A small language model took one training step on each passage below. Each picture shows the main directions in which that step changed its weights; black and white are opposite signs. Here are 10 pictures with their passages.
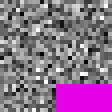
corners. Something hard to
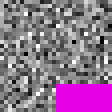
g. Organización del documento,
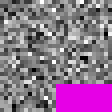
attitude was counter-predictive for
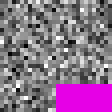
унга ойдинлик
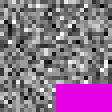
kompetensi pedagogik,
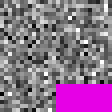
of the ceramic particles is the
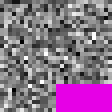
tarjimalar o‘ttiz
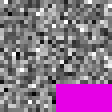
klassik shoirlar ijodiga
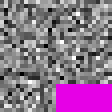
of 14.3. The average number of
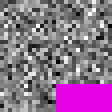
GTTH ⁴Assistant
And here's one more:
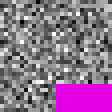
uchun mazkur institut
